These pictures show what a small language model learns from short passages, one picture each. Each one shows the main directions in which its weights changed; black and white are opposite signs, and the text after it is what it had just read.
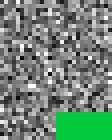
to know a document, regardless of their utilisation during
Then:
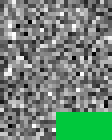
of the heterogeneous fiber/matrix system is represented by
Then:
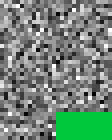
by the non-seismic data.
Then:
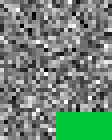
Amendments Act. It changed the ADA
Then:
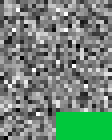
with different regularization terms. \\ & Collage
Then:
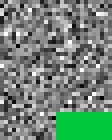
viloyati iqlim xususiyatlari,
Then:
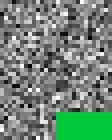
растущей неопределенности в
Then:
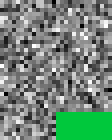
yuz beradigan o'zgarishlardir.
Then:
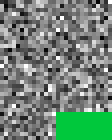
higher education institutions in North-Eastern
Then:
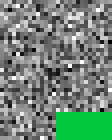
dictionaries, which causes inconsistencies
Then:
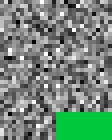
pilots/prototypes in a living
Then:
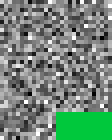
маркетинг семян //
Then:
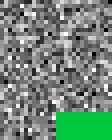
how social media use is associated with urban Chinese
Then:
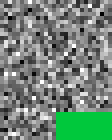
are 0/90 composites with $V_f =
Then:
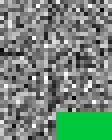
Words in the vocabulary of the language can
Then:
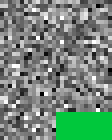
талаблар ва маҳоратли
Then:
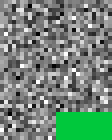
results showed; 1) lesson study can be carried out
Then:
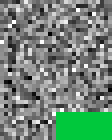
(\$/ton) Rendimiento (ton/ha)
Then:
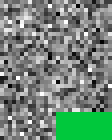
su inocuidad. En este sentido,
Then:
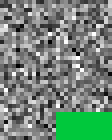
de geometría: Punto Dimensiones
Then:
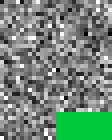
є циліндрична форма
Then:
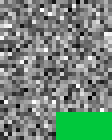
Himachal Pradesh University, Shimla
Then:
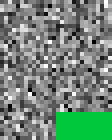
a very significant role in enhancing the performance of the
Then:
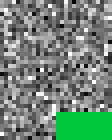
as an initial step to finding resources to determine relevant
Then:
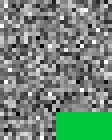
steel downspouts, exterior acrylic
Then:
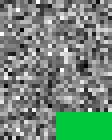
logic. $A2$ is not part of
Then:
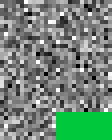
драматургияси жамланганини
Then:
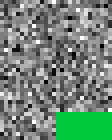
help fill in this research problem and help design program
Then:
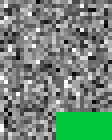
тривалого часу. Можна
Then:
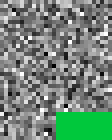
acid injections in the Nasola bial and
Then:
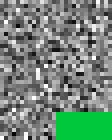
manifold, were it not for the fact that at certain
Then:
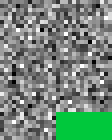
первый проректор ФГБОУ
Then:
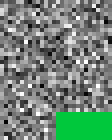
Since the correlation matrix still is not public available, we will
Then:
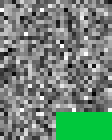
ma'nosini ifodalaydi, ot
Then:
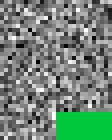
and reproduction in any medium, provided original work is
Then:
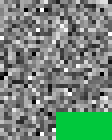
бериш ва бу билан жиноят
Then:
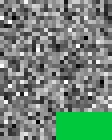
the spectra of the central three pixels -- one from the
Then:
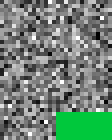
de las personas adultas mayores sin
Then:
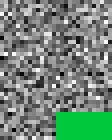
электромобили (BEV).
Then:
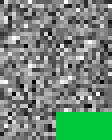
free service is also fine with 67.3
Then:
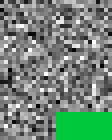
ise, topraktandır. Bir
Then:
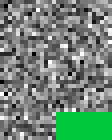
anthroponymic, geographical, and
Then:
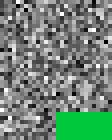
Ozzie, pois qualquer
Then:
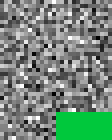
Malzeme ve üretim teknikleri
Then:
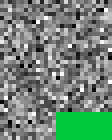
Adopting the observational velocity-size relation of
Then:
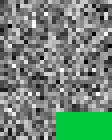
Small and Medium Enterprises of potential product
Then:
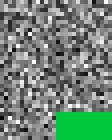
enquiry and creativity in teachers 3.
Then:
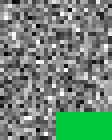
theories: racism. Keywords:
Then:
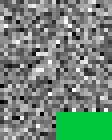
вимагає високого рівня
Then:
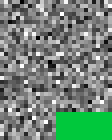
livelihoods, economy, health and
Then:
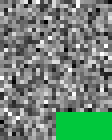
to construct conserved quantities in the radially symmetric
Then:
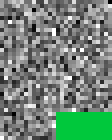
Tang: Writing – review & editing,
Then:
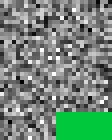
devem instigar o Estado a
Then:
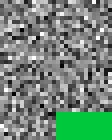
of applications** **if** $n(t)
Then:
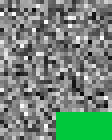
Tri Voditsi R R 21
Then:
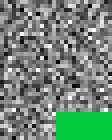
fluorescent marker shifted from R_F
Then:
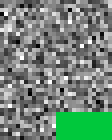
le plan « Sigma », approuvé en
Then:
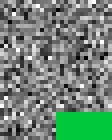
las formas tradicionales de involucramiento
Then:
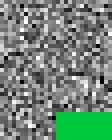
Žižek says that «openly
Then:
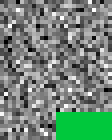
analysis (cell count and C/S), two variations
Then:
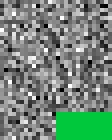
APF injects similar current as of harmonic but
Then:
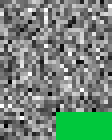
ga chidamlilik bilan bog‘liq
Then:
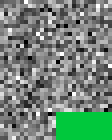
each system. The ensemble average and variance of
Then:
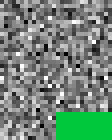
Alignment marks are etched in the stack.
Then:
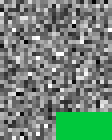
gjiri i Shën Janit.
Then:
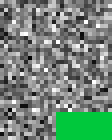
sposób dostosowany do
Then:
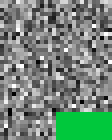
a backing pressure of 20 bar, molecular densities up
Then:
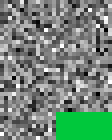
inferred line-of-sight orientation angle
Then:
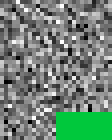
Finally, having considered all these factors, the total time taken
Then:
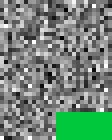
the Hamiltonian constraint, but this seems a mere
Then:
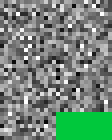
eterogenea, e le procedure variano in base
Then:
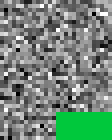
EvoRoads, described according to the
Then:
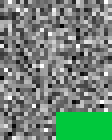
the EU's lack of contextual knowledge about local conflict
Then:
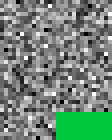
data collecting and saw a substantial increase in
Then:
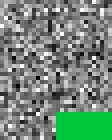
кўрсатди. Бунда бола
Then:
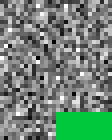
research. 01 TALLHEDA in numbers
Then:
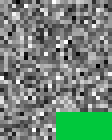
que a definição destes grupos é
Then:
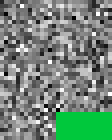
coefficients $\eta_{ij}^{\ell q}$ take on the
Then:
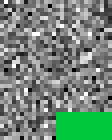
the percentage of each one separately because the map of land
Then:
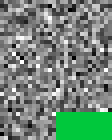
societies that move through more indirect channels. The
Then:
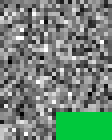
STEAM o'qitish asoslarini
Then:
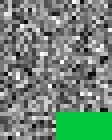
modullarini o'zlashtirishga
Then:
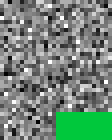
college readiness and engagement. However, students
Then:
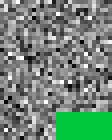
auf höchstens 40°C
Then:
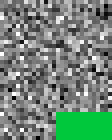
36 FIGURA 25- Produto Final
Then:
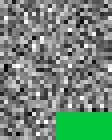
marktdata, nieuwe
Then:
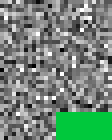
количеством пор). Такое
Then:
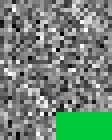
neglect of $\gamma\gamma$ scattering in the
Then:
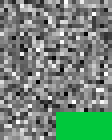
when compared with the results obtained when the direct search method and
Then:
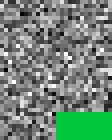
the change Ananya accepted his dream
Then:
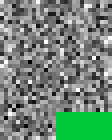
% lening een effectief rendement geeft
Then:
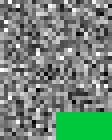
probably uncover the honeypot’s
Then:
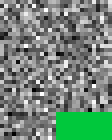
nationalist parties on democracy, with significant
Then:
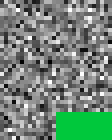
боғлиқ равишда,
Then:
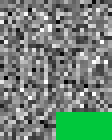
a sala de treinamento de preparação do
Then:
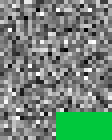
1 of Brent, Osborne, and
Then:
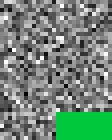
effect of all multigluon Fock states is
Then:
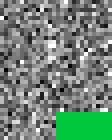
ҳам аёллар хизмат
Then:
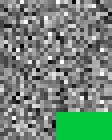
Bugungi kunda art turizm
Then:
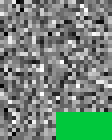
e'zoz. Jaholatga
